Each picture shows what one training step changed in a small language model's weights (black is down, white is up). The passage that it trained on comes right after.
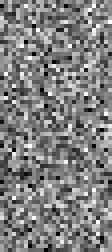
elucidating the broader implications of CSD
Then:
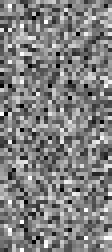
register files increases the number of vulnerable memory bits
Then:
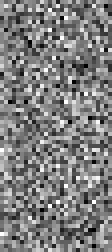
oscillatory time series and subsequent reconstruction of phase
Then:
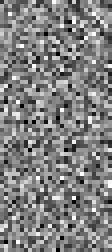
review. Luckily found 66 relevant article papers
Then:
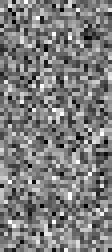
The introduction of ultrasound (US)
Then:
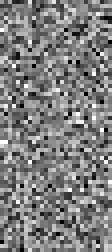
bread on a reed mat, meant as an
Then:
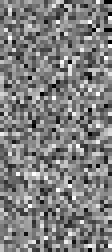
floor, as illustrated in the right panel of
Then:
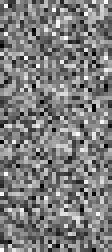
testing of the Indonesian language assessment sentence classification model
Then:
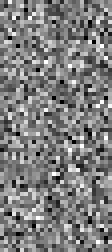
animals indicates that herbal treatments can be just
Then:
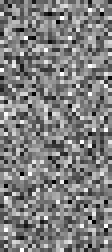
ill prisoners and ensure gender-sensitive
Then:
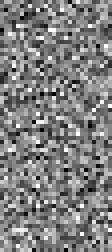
this directly relates to the disturbance rejection
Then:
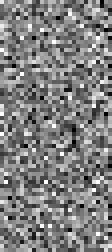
given in form of Spectrum load referring to IS
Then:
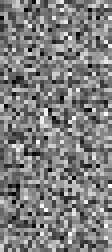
fleets, infrastructural limitations, poor
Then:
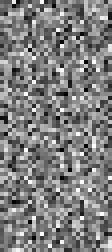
the results, it was observed that no significant change was observed
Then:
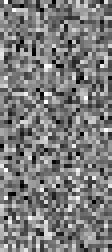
отмечено у всех 12 больных с
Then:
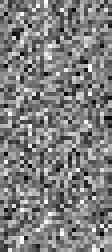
моддаси - хромосомаларнинг ва
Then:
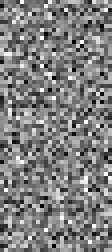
and PBF polyesters were prepared through a
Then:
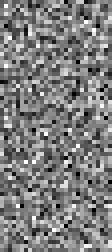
certain deployment can be considered optimal,
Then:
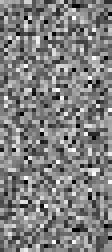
white, yellow, violet,
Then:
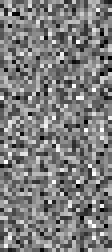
for diagnosis, was conducted to better visualize the
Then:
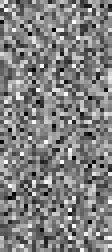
the lattice is arranged in a uniform fashion
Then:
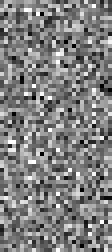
In other areas where it has been introduced - such as the
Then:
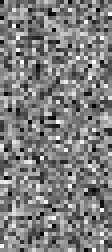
gemeinsames Auftreten auch im
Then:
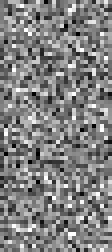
ehtiyoji, xatolarning
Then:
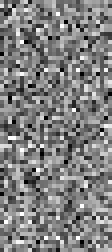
parts of the developed panicle spikelets increased
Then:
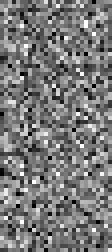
sendo capaz de traduzir “interesses
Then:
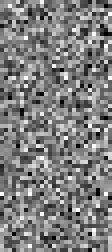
only find the leading-order commutators, these have
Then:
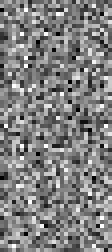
joylashuvi nazariyasi,
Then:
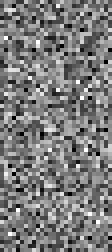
temperature [7,36–38]. Notably, our
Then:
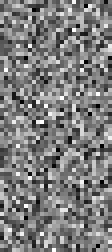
the method proposed in this study, a significant contribution is made
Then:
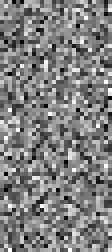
caculated directly from the currents. The green curve
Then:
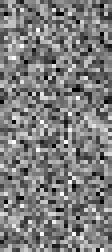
Acid, Methyl Paraben,
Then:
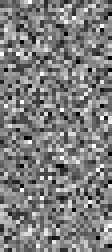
by environmental effects and, thus, are valuable measures
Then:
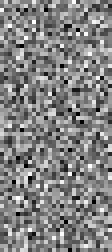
due to more data (depth dimension), the
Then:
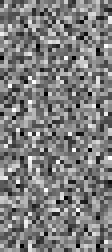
95% of the differences between two different measurement techniques.
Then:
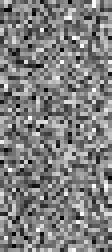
late times when $\tau_{\rm rad}\to
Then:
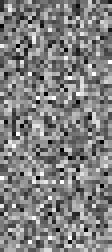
is released, however, the percentage of this phase is
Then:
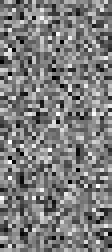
tools. The study focuses on profile and specialized
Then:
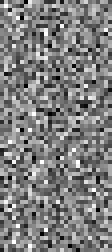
природні ресурси та формувати
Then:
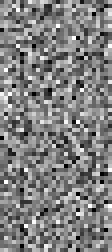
then be averaged and the error can be estimated from the
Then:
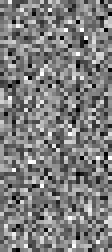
with the theoretical values, which implies that the model designed is
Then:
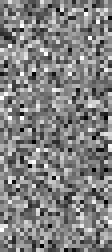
does not affect the TMR as the Kramers pairs
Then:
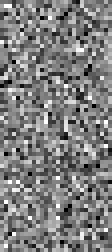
idea is in part based on how we view our 'body
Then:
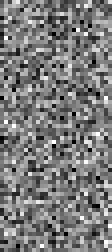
juzgar la conducta desde el punto
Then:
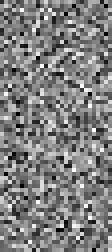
names 9% of the time. However,
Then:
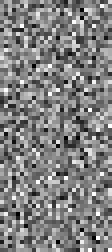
questions related to the evolution and ecology of collective behavior
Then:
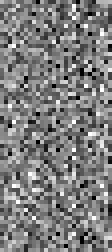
Abdulrahman Ghazi
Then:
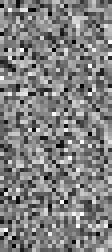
performers/TTOs and regional
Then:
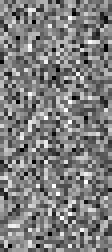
сообщены читающему
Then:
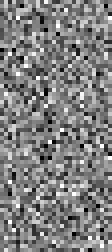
30 eV . A peak can be distinguished around
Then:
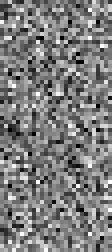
driving fields such as lasers). This work,
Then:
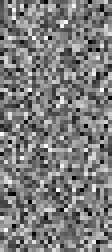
of flexible nuisance estimators,
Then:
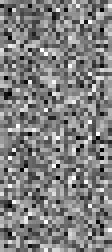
QA Version Date QA
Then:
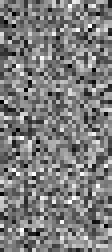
of absolute ethanol. The filtrates were
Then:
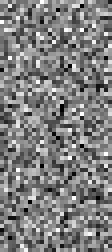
that accretion\footnote{Although these mass inflows
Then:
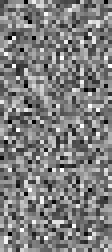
\Gamma_c. \quad (2c)$$ The
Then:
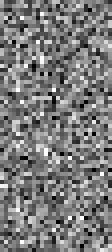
as "concat+linear" performs closely
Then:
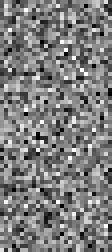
significant association ($p = 0.01$). The
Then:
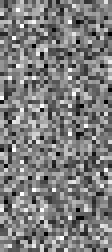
гнучкість у відповідь на
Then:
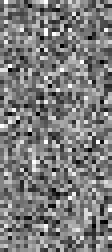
последователи стали обычно
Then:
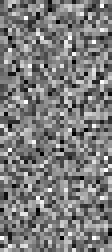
of myeloperoxidase (MPO). The
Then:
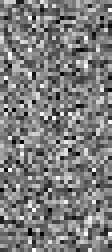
давлат юридик университети
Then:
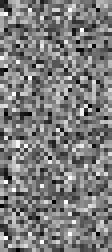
wordt onderlinge overeenstemming
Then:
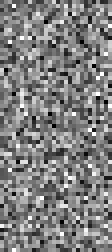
disordered metals considering the electron-electron interactions
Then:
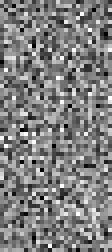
results indicate that ram-pressure stripping
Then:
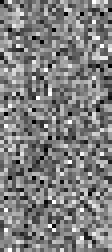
\Lambda_L$, by using the seesaw
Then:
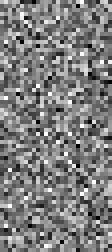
de órgãos, sugerindo que
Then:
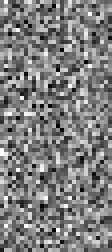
(ғарб) томонига дафн
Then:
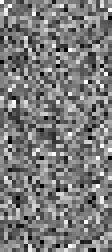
Andrade Monteiro CAPES –
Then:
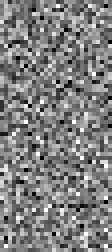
at an increasing, constant and decreasing rate through the 10
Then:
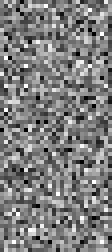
William Seeley 2007, 1,
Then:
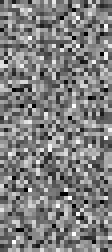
authorities aim to attract greater levels of FDI outside the
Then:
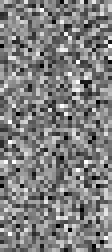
counseling a friend, planning a
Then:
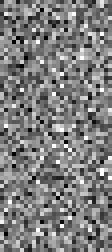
diferenciada pelo fato de ser reconhecidos
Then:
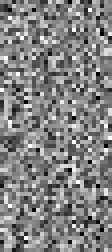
to draw a random sample from a set of developers
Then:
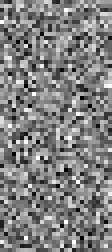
and the Region of Interest (ROI) effective
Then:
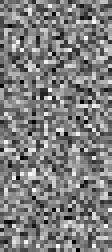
tarkibi tahlili misolida
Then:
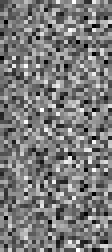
13.5-69.0). In patients with secondary
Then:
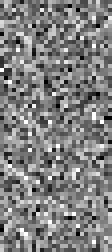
based on its location-based services, but for those who
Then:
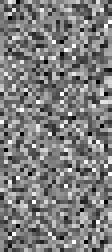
solutions. We then delve into the details of
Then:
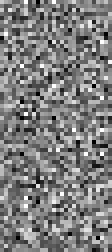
narrative strategy employed by the writer to present social
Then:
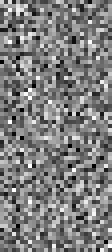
because of vaccination? Professor: Diseases might be
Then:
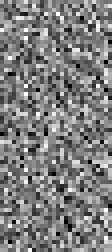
different life cycles. Simic *et al.*
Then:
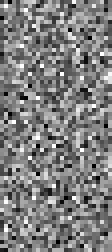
the extrapolations to the mentioned clinical entities are too
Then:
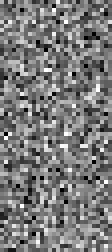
followed by an ultrasound-guided
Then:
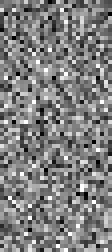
reason, all parameters in Table 1 are listed only to
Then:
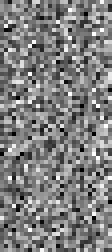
the country is considered as water-scarce
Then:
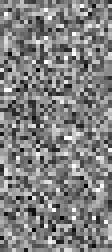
very likely much less spotted (Stêpieñ
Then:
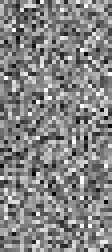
presented above, such situation is not satisfactory. A order
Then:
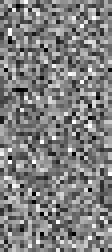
B.* (2021) Privacy and artificial
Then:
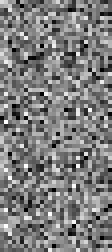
Data utama yang digunakan dalam novel ini
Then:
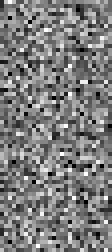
assessment, Research and Evaluation*, 8,9.
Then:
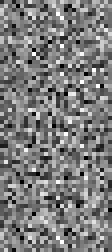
Federal de Catalão Catalão,
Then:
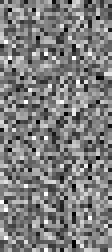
(\neg b, \Eventually \neg a
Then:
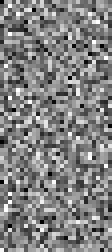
Elementos Porcentaje (%) Con
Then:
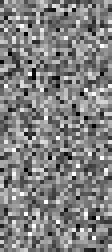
и Бельгии в споре за
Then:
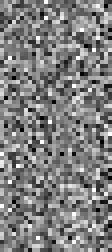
recent) maps in GIS and using those in the
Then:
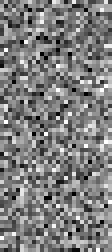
следующих факторов. В частности,
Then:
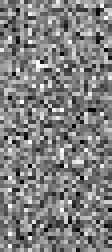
The sources of data are numerous and continuously increasing,
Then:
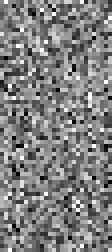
that the result obtained is not compatible with the
